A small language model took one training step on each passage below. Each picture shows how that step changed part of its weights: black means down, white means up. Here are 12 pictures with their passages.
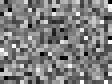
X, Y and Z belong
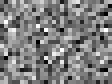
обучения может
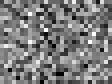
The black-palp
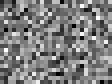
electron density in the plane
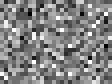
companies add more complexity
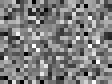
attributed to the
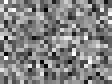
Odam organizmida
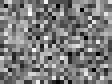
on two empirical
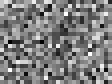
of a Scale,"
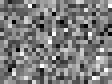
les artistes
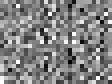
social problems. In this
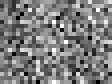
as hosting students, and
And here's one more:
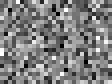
spectral library
